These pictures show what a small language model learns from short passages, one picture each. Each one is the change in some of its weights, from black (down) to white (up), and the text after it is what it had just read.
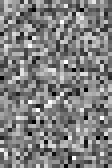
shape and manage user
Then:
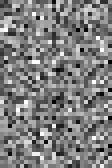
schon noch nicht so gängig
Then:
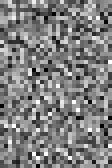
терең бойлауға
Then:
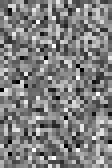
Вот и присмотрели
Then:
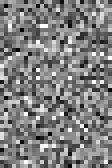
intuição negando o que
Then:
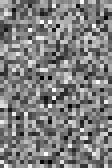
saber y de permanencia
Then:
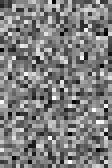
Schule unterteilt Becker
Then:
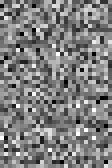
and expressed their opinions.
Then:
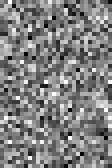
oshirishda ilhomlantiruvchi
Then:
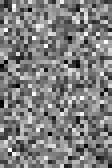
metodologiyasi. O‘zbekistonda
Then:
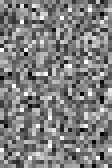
für die Fachcommunity relevant
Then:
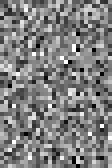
до пострадавшего,
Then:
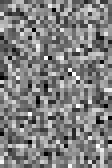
пять лет показал
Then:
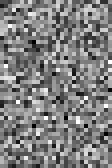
pessoas presas, a forma como a
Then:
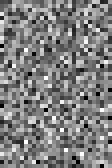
приготовления бумаги, и
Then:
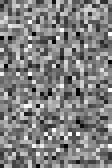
considération l'objectif
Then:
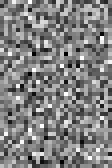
tasvirlar, o'zbekona
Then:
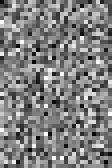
δείγματα, -
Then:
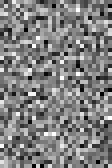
European Union. *Anali
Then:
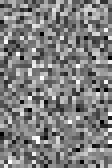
e incansável, suporte
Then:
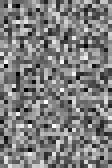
intervalul de timp în care
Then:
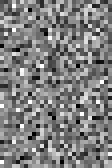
samarali foydalanishning innovatsion usullari
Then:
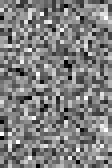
qilish, halollik va sabr
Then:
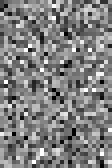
и самосовершенствование
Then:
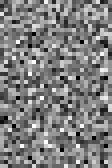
sobre intervenções terapêuticas.
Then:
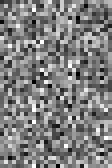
Insights from a
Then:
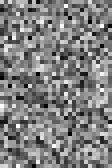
xalqaro mehnat taqsimotining
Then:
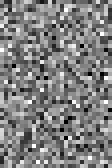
los siguientes principios: -
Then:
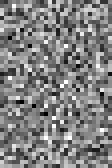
глубокое чувство
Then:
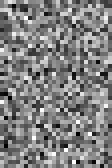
ликвидности баланса
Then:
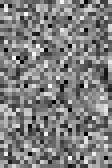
But I don't care a
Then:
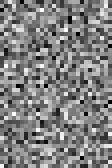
30 Jornadas de la
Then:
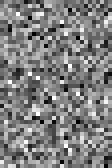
bo'lib lintta
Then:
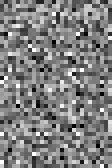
con un microscopio
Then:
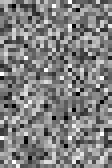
позаяк спрямовує
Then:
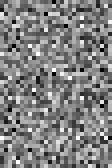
del problema dividir la muestra
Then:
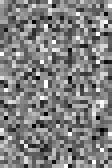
que definen la edificación,
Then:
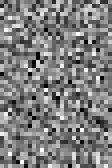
Manuel Fernandez,
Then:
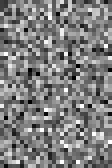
группы, в то время как
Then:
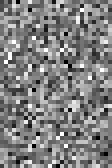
uchun milliy an‘analar va
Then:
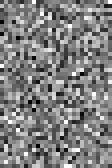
Obrazovanie i pravo.
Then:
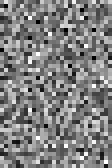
da sociedade. Esse sentido
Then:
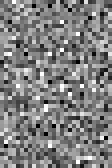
hoy en día tienen que
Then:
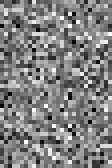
lista de pasos o una
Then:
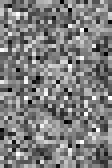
Klayd Griffiths bilan
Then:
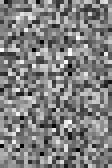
methods, creative possibilities.
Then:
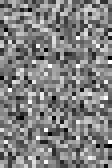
e consolidação da
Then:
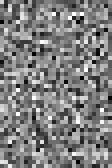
final, a síncope
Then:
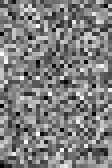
campo de presença de perfis
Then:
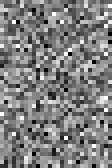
deysimi, qoʻtirga
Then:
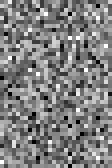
va Majnuni”ga
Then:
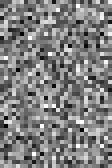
espacio geográfico. Eso
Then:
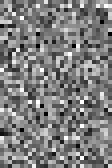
URL du vocabulaire
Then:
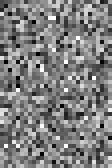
и паблисити.
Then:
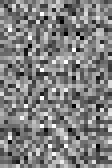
Павло Іванович
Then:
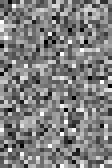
نوراً، وفي
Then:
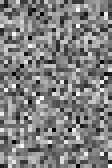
shakllanish tarixida birinchi
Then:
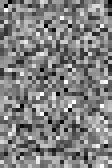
bermoq fe'llari misolida
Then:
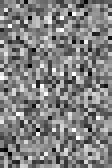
туркча сўзларнинг
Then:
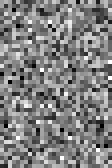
sabem escrever de outra
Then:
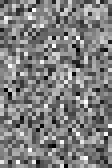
sharoitlarga moslashishida
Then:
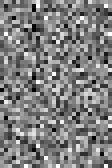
and service assurance from
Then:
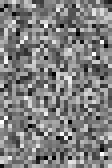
recuperação mais rápida
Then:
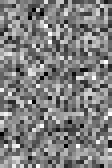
того, який позитивний
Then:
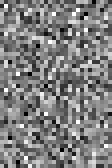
LESSON IN THE
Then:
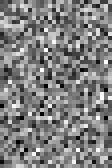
центральних пунктів,
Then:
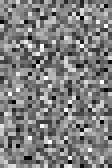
o arranjo, justificada
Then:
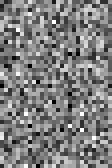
explicar e prever a
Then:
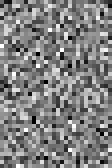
workers. Based on a review
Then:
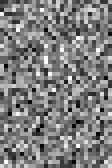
вегетативно –
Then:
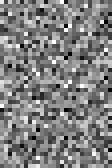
Xalqaro mehnat
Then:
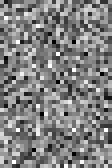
the signs in it with
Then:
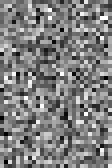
guerras, que serviu como
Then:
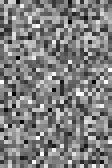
interest in the lessons.
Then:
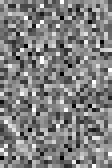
(см. схему
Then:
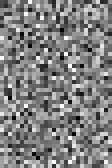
dasturiy vositalar yordamida
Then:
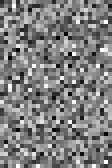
qo'llashga undash. Bu
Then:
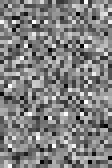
circa 10 giorni) è
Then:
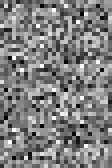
критериев и методик, как
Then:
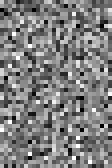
davomida investitsiya vositalari
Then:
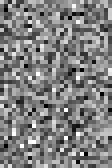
copla, podemos
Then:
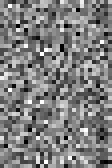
marketing stratégique pour
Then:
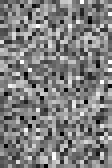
зависимости безразмерной
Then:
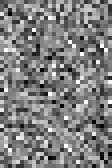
в связи с составом и
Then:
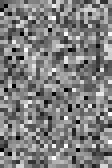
и коэффициента
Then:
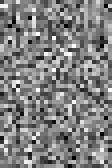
conferindo a ele especial proteção
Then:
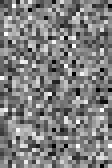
hamda me'morchilik bo'yicha
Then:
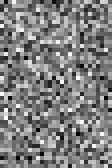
en nuestro continente
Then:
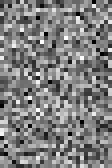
Pinheiro. Deveres como
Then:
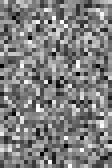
susținând că
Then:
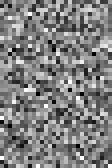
Manuela Carneiro da
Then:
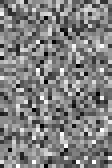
Современные модели поведения
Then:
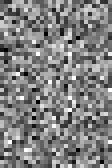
одновременно являясь и
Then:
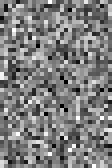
bir necha asosiy sabablarga
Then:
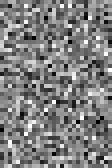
etkinlik üç ile altı
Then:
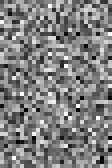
здравствени систем,
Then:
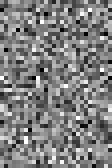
de prurido e lesão
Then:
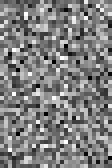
5 PREMIOS,
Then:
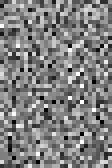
valorar desde un enfoque
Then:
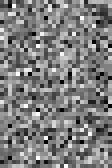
Holda, Original
